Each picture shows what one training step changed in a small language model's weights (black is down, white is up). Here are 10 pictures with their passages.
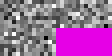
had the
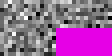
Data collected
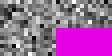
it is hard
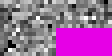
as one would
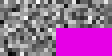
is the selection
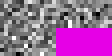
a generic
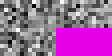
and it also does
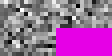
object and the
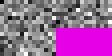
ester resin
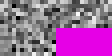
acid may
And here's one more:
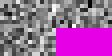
a scoring
